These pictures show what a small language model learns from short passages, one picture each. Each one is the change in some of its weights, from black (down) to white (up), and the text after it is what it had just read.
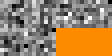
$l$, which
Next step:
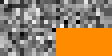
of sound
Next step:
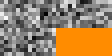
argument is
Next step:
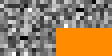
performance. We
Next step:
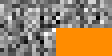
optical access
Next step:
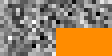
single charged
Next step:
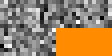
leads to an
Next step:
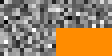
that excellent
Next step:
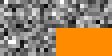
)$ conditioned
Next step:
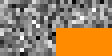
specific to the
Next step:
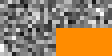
the surface site
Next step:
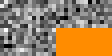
was also considered.
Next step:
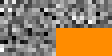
Drude model
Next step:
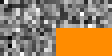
of the degree
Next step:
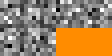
makes predictions
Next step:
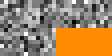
is approximately
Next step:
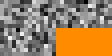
simulation based on
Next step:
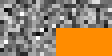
a square
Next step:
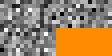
extension of
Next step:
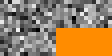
complexity of the
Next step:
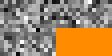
to subsets
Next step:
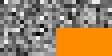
a sector that
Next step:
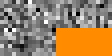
multiplicity in
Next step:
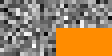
for location,
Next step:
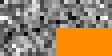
and a mass of
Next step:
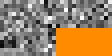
We discuss the
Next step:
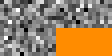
between $b$
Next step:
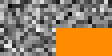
s from a new
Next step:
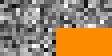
in order to
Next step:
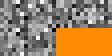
A simple analysis
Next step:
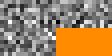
generic set of
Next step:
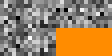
which will be
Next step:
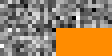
the conduction
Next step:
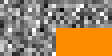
spectrum are compared
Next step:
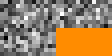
on them)
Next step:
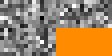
and have different
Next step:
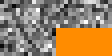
in the given
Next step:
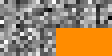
extra fields
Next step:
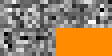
physical distance
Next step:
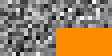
this point.)
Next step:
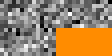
used to read
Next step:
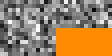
matches the
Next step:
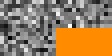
shown below.
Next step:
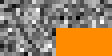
in the normal state
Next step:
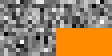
a column density
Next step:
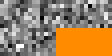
observations (13
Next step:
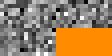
discarded by
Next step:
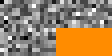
that DCD
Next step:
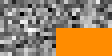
smaller or larger
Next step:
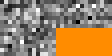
of stripe
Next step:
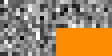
with experimental
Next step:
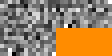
the realistic
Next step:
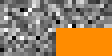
systems. The
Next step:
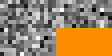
the cavity
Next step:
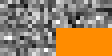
the single particle
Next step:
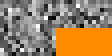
symmetric couplings
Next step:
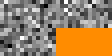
result for the linear
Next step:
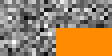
The combined
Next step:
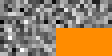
veto for
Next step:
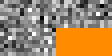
accretion flow
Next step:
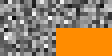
consider a periodic
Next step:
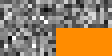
the above equations,
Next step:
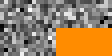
showed that the
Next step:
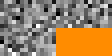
than by \(
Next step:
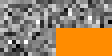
space string,
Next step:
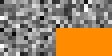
(left) and
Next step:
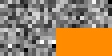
the circular symmetry
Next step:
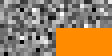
just linearly
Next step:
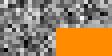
is possible that one
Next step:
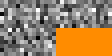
hence the
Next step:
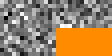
equations admit
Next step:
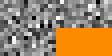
group, and
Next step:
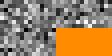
for example, we
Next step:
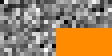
of the counting
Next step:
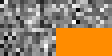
are likely
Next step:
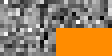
relation leads
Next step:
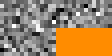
waveform to a
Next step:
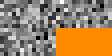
only if it is
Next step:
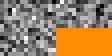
results (see,
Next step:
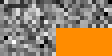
of repulsive
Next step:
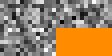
a measure that
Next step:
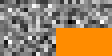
modes avoid
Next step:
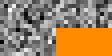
produce 2D
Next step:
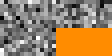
we let the
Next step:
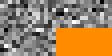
the one of a
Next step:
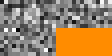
of BBH
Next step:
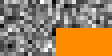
side in the
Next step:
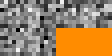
may lead to
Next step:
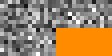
the molecular
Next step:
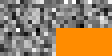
a comparison of
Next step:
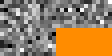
for the first
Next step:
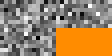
to denote
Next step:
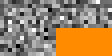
a smaller number
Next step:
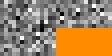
which they are
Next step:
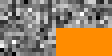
all the observable
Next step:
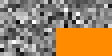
Let us
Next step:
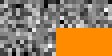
we show that some
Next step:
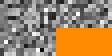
deterministic component
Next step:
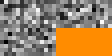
of the write
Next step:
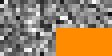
are given in a
